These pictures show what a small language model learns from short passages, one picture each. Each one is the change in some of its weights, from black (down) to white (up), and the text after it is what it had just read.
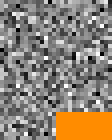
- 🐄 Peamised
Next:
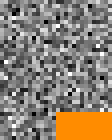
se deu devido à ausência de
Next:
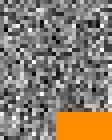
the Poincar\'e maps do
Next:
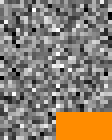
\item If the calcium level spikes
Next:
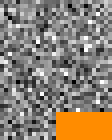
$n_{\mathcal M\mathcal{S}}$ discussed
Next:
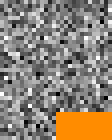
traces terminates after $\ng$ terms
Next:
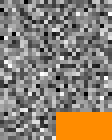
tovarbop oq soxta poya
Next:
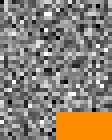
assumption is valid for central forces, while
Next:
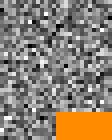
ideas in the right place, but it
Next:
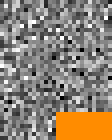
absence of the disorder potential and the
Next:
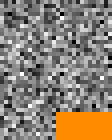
Cartesian coordinates. It is possible
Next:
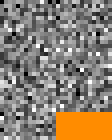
de manière fiable dans le
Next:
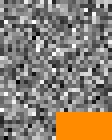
reach the minimum percentage provided in
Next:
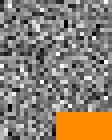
these iterative methods on both CPU and
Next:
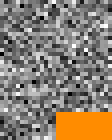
is shown in shades of gray.
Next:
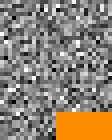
// Corporate governance and
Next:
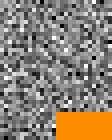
o'rganilgan tuproq
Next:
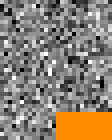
bars show the statistical errors, and the
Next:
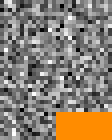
qamrab oladi. Ingliz
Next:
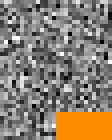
orqali o'quvchilar tahlil
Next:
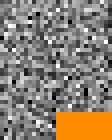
ko'nikmalarini rivojlantirish orqali
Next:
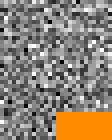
linear fit, of the above analysis for the
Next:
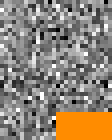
суспільства, має високу
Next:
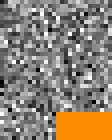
мазкур мавзуга кенг
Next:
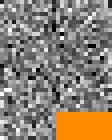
Fig. 10 (in this figure,
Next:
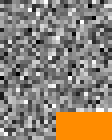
kejam, apalagi jika
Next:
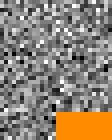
van (1999). *Rapportage
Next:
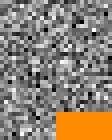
Ulkan tadqiqotlar
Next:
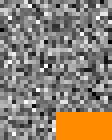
Nylon fishing lines onto a
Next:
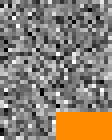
desta responsabilidade segundo a
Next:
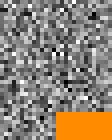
IGM equation of state given by Hui \&
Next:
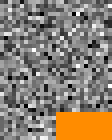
been well analyzed by BaBar experiments
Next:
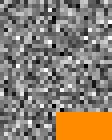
noyabr 296 – sonli
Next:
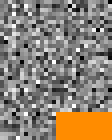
10 de diciembre de 2001 para los
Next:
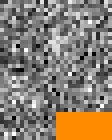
всегда учила,
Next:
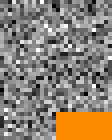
sifatida tadqiq etish.
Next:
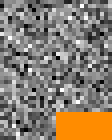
haraktsizlik + hayrat
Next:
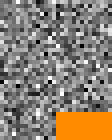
equations that are derived from a set of
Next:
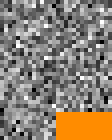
same patient do not belong to the same
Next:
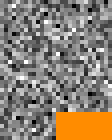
shaxstıń turmıs
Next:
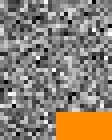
Bundan tashqari, berilgan
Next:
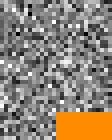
uch a'zoli qurilma
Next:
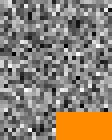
run with an average Reynolds number of
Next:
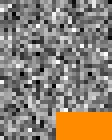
X-ray bursts from neutron stars
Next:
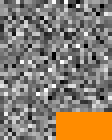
los académicos a publicar en
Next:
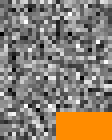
famous ``quantum Newton’s
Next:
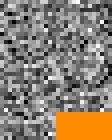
ότι ο
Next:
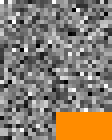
%) пацієнток, серед
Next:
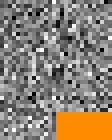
of the Chandler Wobble."
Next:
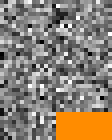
Соседское сообщество
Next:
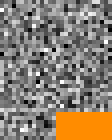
que se utilizan con sistematicidad para
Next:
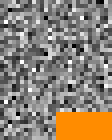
and the many-world nightmare
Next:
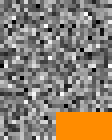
to foster functionalization experiments.
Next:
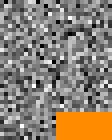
\left(\xi\partial_\xi-{ d
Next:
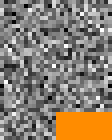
the Chor (Pers. Four)
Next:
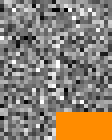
получавшей оружие
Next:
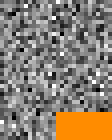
information horizon. Accordingly, the
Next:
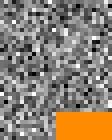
com outras condições atualmente. Em
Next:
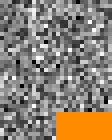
important developments from the 60s up to the
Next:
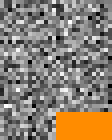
UCN out of the crystal.
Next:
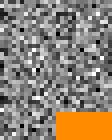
``ON/OFF” periods, this
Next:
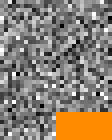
– Екатеринбург,
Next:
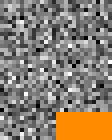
situações de incerteza propostas
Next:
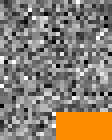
of freedom. % \end{abstract}
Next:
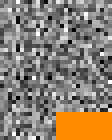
of the graphene resistance between different
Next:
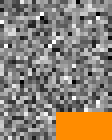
the source of SEEs was high in the
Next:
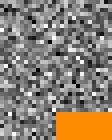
latter was verified by monitoring the
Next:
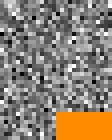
electric spin orientation in normal metals is
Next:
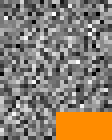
changes the continuum limit. I will discuss in
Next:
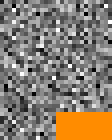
LJ pair potential $w(r)\equiv
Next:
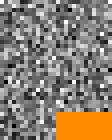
microchannels in SU-8
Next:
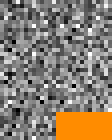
illustrate the performance of the TraSPI
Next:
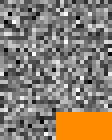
quasar redshift and the red side of
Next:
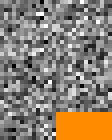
Inna A. Orlova^{a,
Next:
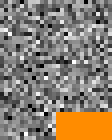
energy, so we take quartic
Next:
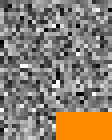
approach. However, MoWE only
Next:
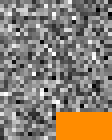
four fundamental interactions till date}
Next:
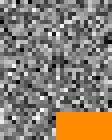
considered as performing maximization of MI to
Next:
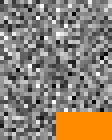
in contact $\Gamma_{k,l}$. The
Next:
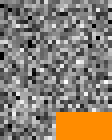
rapidly digitizing communities
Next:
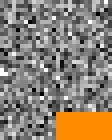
and measurements/experiments carried out for
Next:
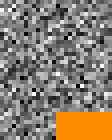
слугуючи мостом між
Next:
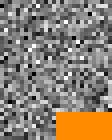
with various temperatures can be simulated with two
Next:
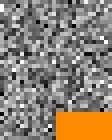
поддержать создание
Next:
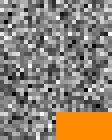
variable $\vec{r}$, one can see that
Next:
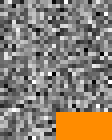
strongly from the parabolic approximation.
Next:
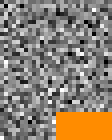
Algebraic reconstruction methods include
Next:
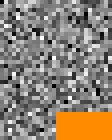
a phase from any decentralised node
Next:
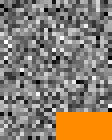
of $W$ with respect to $\beta$ given
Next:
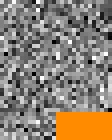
of quantum {H}all array resistance
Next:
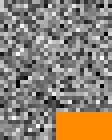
untuk menghubungkan
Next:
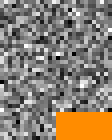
bergan usta bu sirni hech
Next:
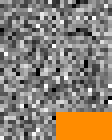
[10, 11]. These works mainly
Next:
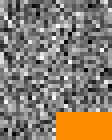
hujjat hisoblanadi.
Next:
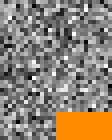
RW on a ring of length $L$.
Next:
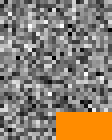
exceeding the 90-th
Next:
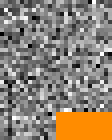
Fuqarolarning o‘zini
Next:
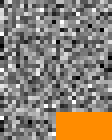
pivote. Multidisciplinary approach
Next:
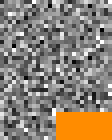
interest in the science of engineering
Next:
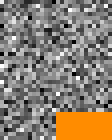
carry forward to these sort of
